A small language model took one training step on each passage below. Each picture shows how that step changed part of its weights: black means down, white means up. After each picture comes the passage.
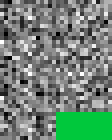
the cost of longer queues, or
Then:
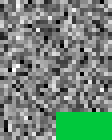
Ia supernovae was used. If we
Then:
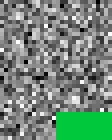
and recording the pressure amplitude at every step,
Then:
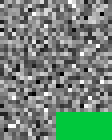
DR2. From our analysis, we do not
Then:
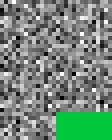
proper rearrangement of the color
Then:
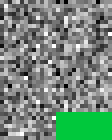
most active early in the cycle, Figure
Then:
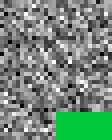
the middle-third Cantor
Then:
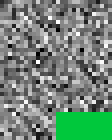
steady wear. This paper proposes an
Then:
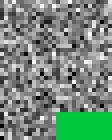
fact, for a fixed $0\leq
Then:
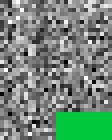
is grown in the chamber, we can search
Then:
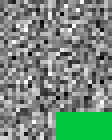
(A). This action accounts for the
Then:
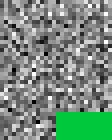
the processes are defined for $l \geq 2$
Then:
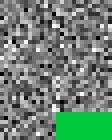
example, using N-body simulations, Jing
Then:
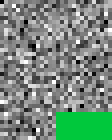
the origin. A simple choice is $\delta(\bm
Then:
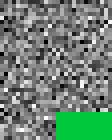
of an attribute of a datum or
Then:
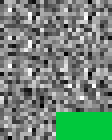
\ basis_j = \delta_{ij},
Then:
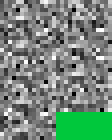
revealing an anomalous behavior of
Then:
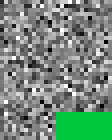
this case the result would not contain $2 \rho
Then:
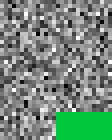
Fig. \ref{fig_imm} and
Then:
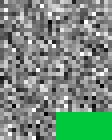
this appendix with the proof of proposition
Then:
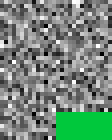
Giant Resonance region. For
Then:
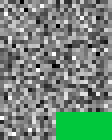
a given line&3\\ $g_e$
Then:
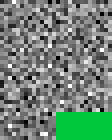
epoch with the self-affine
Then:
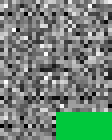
for any open subset $V\subset W$, any
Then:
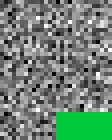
or verification-style audit. The
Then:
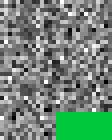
Q} \newcommand{\kK}{\mathcal K}
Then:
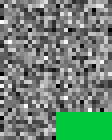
resulting model equations of state are used to evaluate the
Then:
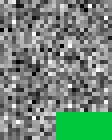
that $a_H\approx 0$ in this
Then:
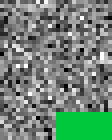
centered on the real axis. Let
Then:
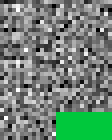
\oplus b$. There are four types of such
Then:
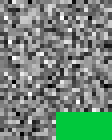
inelastic peaks corresponds to the energy of
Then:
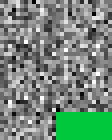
map from $\proj^1$ to
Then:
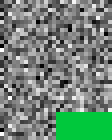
shows variation across the recovered planes
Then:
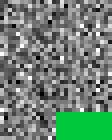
indicate its complex derivative as $f'$, and
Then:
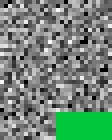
\labbel{intro} The
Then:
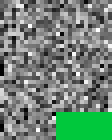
design, while also highlighting the limitations
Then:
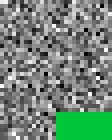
Since IR emission from Saturn is strongly
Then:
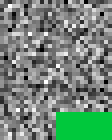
time will be real in the quantum model.
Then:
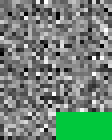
generalized polyhedron exchange on a partition
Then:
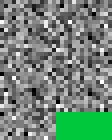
projective structures. Math. Proc.
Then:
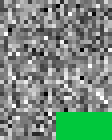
\\ \end{array}\right]. $$ For the
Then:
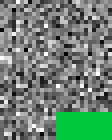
gap function. As analyzed in Ref.
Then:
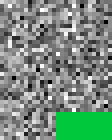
then the Covid-19 PDE model
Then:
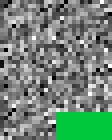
is made for the opening angle between the two
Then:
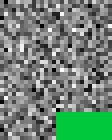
surprisingly, the theoretical description of the
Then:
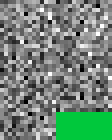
$N=2$ supersphere. More
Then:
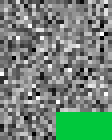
that the curvature of the curve $\gamma$ is
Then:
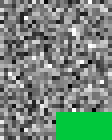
SiP dataset} \DJ The
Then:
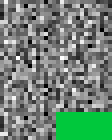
second reason allowing tensor product is that one can consider
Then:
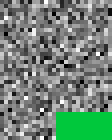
satisfies the defining relations for the quantized
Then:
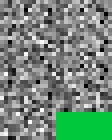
two gyroids were offset by half
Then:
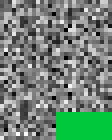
function in $\eta$. Coming back to
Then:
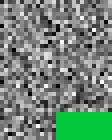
a constant $\Theta_0$ such that
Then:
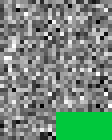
of equation (\ref{e1}) is that for
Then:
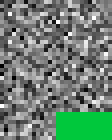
characterized by a photoluminescence
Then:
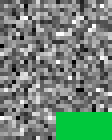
neutrons inside the crystals. One
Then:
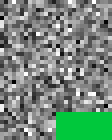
the assessed disaster impacts are
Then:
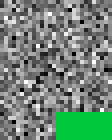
generators. In his investigations,
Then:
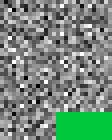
be satisfied by some practical situations. A natural
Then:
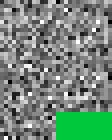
the cut-structure of the integrand and
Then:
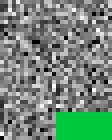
individuals move, we proposed a simple
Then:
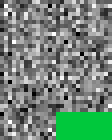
Two families of strategies are typically
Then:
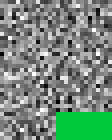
directly to the pseudo-additive
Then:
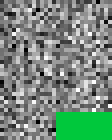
to conclude. $\cqfd$
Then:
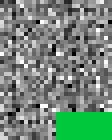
B.J\"oricke \paper
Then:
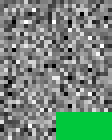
\draw[treeedge, densely
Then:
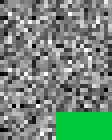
= - D(- z^\star)$, which follows from
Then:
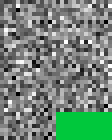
of even $1$ in calculating the number of
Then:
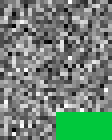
step variable $t_f/t$ for the
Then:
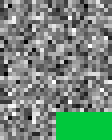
Retrieving AOD is all about
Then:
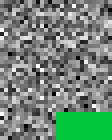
\eea \section{Landau matching
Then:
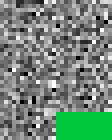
$\Pat\otimes\Pat$. If
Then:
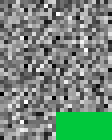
is an open geodesic ball with the
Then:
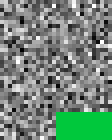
they can harbor robust topological modes in
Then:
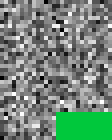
The pdf's are shown in figure
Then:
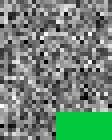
index subset $V\subseteq [n]$ such that
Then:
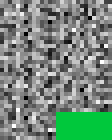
then dropping every second number in that
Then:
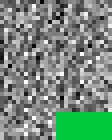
to a system with positive weights by applying a
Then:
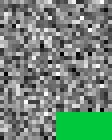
modify $\hat{\Sigma}$ because estimates of
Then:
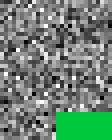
function of the azimuth. This method
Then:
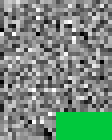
4.1 is optimal in the sense that there exist
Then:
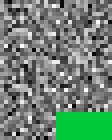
influential component in ensemble
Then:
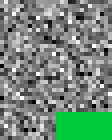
double Jacobi identity holds for all
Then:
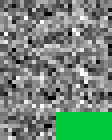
Grossa, Brazil \\ \small
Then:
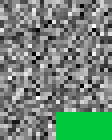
$\vec X$ and $\vec X^h$
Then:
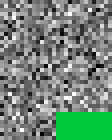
\text{T}$, we have $s +
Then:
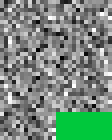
elements). We can see its canonical residue
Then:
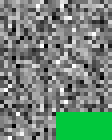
In addition, we find that four of the
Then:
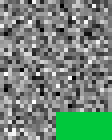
and the collected voltage deviations
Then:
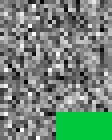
to an energy shift, \begin{equation}
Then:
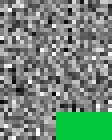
topology in $\mathcal{H}'$.\pa
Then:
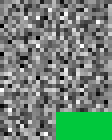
a different stellar mass in the two-population
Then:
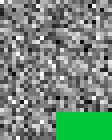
Banach space walued rough
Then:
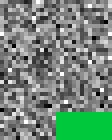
has only $g_{kl}$ which may
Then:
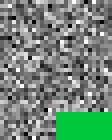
rate in the aggregation regime for
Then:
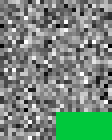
over rough walls are extensively
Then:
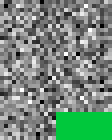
and $g_r$'s for all
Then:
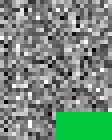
an earlier version of this paper.
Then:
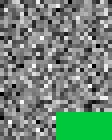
its coupling to the electronic degrees of
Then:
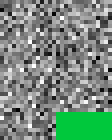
with respect to $a_k$ the
